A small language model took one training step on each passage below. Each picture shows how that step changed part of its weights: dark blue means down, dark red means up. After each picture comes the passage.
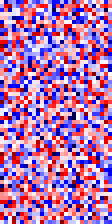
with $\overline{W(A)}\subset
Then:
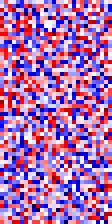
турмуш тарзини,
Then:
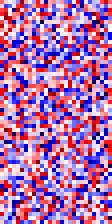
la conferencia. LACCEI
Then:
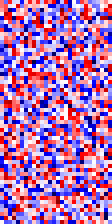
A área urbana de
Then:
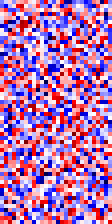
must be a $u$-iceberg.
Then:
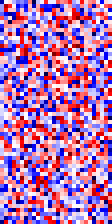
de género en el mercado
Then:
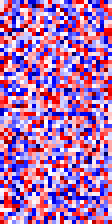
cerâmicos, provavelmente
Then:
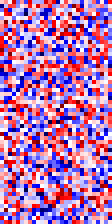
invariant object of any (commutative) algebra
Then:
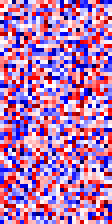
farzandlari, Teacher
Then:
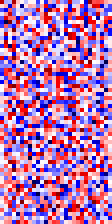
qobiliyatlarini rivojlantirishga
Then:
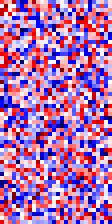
Sciences, Institute of
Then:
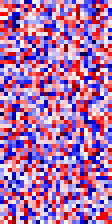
sistema (poca capacidad del
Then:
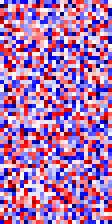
with respect to the diagonal term order
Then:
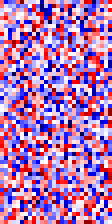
a una vida más sostenible
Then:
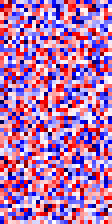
tizimi quyidagilardan
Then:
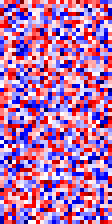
per una definizione della
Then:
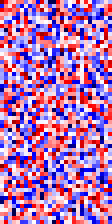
terms in several cases, which,
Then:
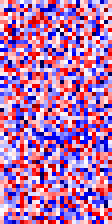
fue más barato que
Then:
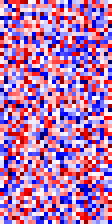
ҳуқуқий маданияти
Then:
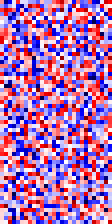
17. *Скрынникова
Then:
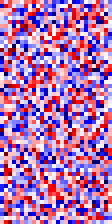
qilsa, e’tiborni
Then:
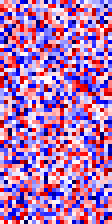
model describing inflammation and
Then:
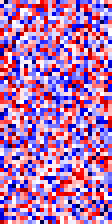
changed into $(x^\gamma\wedge
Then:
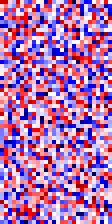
effekti; - DoS
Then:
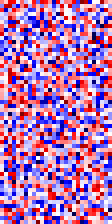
ia harus memecahkan
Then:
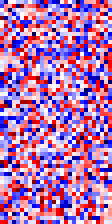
laisser ouvert. Cette
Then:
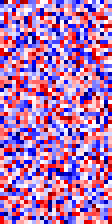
series indicates that Leibniz realized
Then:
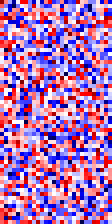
Federal de Viçosa
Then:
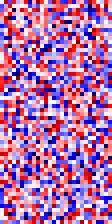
amalga oshirilayotgan
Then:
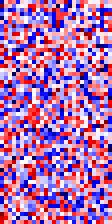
que conducen –finalmente- a
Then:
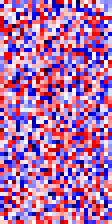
защищают дорожную
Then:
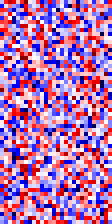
ao Psicodelismo tanto
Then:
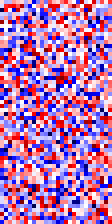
torsion-free. In fact, let
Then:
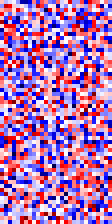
and their free boundaries in this setting.
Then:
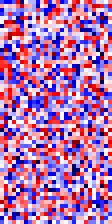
kadrlar tayyorlash
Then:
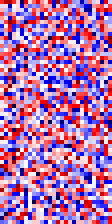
narraciones facilita el
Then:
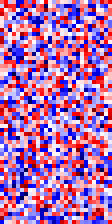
pris par surprise. Le
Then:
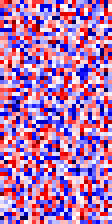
sog‘lom va jismonan
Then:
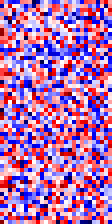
Pero los cambios y
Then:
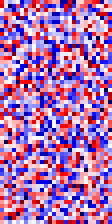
oksalat dan etilen
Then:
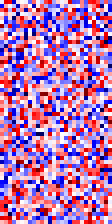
que si el vehículo
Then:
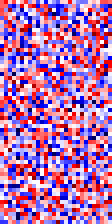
rivojlanish va mahsuldorlik
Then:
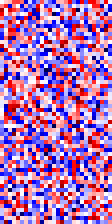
spectrum $\rho(\Theta)$ of an
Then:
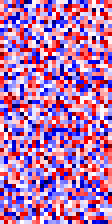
biochemical composition of
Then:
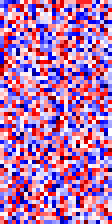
into $\isom$. Namely, we
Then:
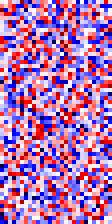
mos bo'lishi zarur.
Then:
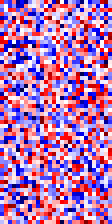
the study (45 – control group, 48
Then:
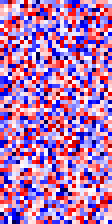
number of in-plane spares
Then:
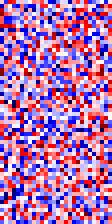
fact, any invertible pure
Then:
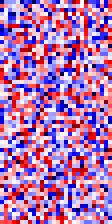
it to get new expressions for common
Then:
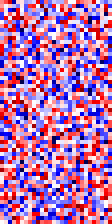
class criterion for Hankel
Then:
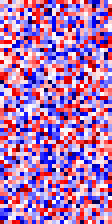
evidences with the statements of Tamil
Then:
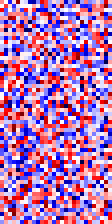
(H_4) menunjukkan
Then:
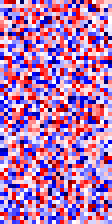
qo'yish maqsadga
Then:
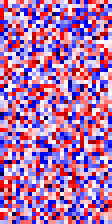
vertices of a generalized trihedron have
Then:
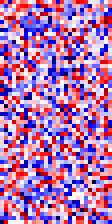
It is seen that the CVX solutions
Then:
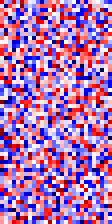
pressure in i) will remain on the surface
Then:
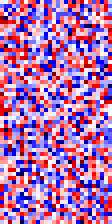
across diverse geographical areas and
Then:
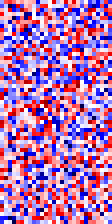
ish harakatining bajarilish
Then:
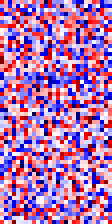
P. Digital Literacy /
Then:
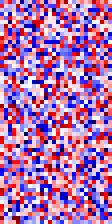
any subset $J \subseteq I$ we define
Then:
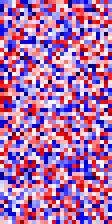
emphasize that the ``only if''
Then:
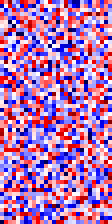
describe the $\Lambda$-lattice
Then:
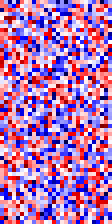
Department of Urban
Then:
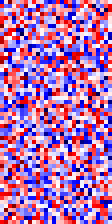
review basic properties of group actions,
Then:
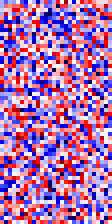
homotopy category of we have the following equality*
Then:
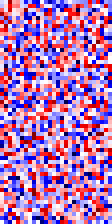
oshiradi. Xulosa
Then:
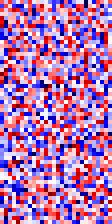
силою домагатися
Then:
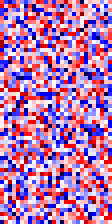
\, \gradS \xi_\alpha &
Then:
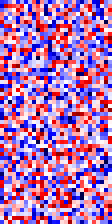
of China and the Program for New
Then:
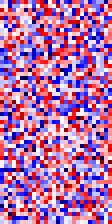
_{X,Y}\varphi \left(
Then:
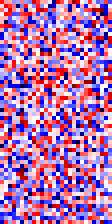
terdapat di sebelah
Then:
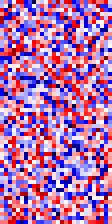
$F\circ \varphi_M$ if
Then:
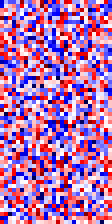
}\right) \end{equation*}% here
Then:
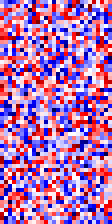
Haskell, надають
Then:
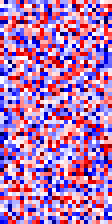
механизмларига эга
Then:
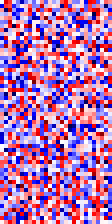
yo'llarini izlab.
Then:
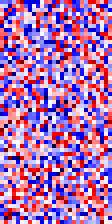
of $I$ and which is also contained
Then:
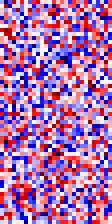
davom etib kelgan
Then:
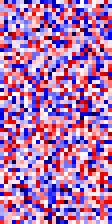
(nabla) dynamic derivatives, a
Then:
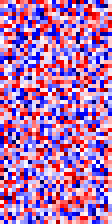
tais como ruptura e
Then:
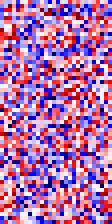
Jacobi preconditioner of
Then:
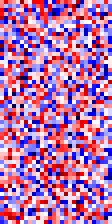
&& \eta^t = \widetilde{{\mathcal
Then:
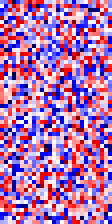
use; 2) Natural science
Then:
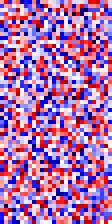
duration of this project. I would
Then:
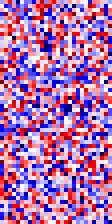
properties of the THC entropies
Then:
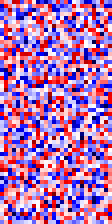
uchun unumdorligi Yuqori
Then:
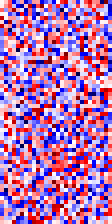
минават. În:
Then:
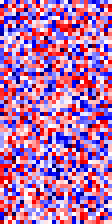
the project work methodology as applied in
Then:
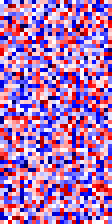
to avoid confusion with
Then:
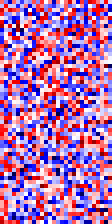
surfaces, which also applies to curves
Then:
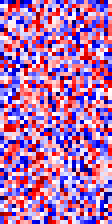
libre, independiente,
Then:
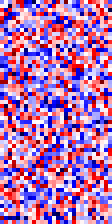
$R_V$ is isomorphic to a
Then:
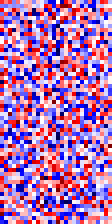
Це свідчить про
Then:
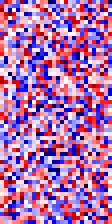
closure of gender gaps in
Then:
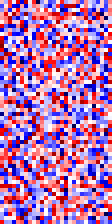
cancionário, também o
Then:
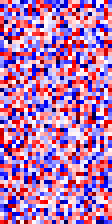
даражасини олиш
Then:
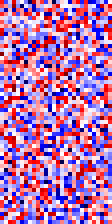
\secref{Basics} we
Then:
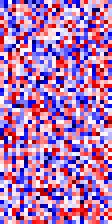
these constants for a variety of spaces,
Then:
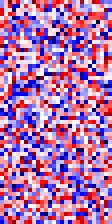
where $\g$ attains its maximum
